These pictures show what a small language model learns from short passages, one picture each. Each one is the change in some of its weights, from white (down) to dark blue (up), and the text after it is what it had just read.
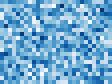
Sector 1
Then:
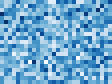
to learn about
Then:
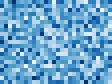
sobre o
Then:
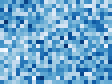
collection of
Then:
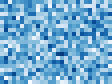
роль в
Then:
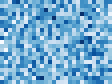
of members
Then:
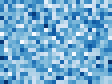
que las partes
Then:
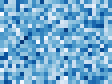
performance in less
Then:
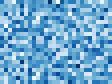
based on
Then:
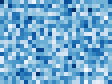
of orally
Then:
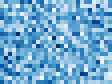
is the actual
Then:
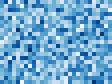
students to compare
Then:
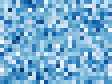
the complex
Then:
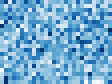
analysis of different
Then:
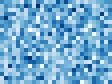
the leaf of
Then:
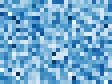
to spin
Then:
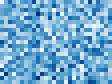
da Universidade do
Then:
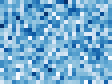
the round
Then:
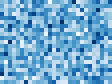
de los medios
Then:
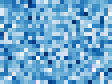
los agentes
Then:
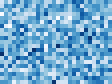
to those in
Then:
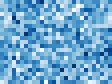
layer and
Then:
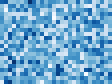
discussed how
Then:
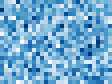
porém não
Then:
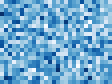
tearing and
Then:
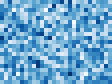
focus group
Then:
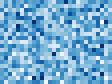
to share data
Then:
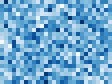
paper to
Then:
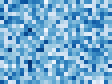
management in the
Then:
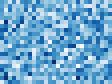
study proposes
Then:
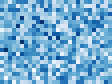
and hence there
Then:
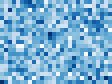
the quality
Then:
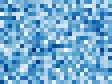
с тем что
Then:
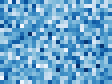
support systems that
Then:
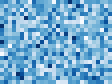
story units
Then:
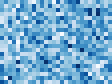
pattern of
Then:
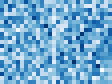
formation of
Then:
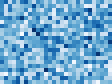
results reveal
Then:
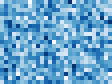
µM of
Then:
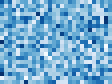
depende do
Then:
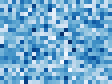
we try to
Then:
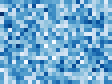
using USG
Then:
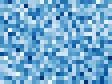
integrate the
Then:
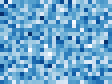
fact that the
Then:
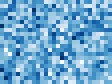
biri bu
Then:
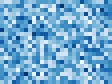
Some of
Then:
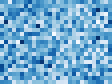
fra la
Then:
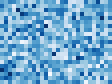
to build
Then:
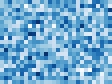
directions from
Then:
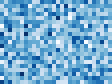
foundation for
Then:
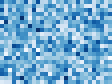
There are
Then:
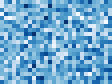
definition of
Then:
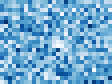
longo de
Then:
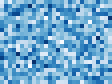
Loss of
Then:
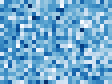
minus of the
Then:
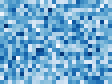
Por todo
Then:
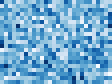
de soja com
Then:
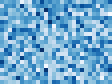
their DNS
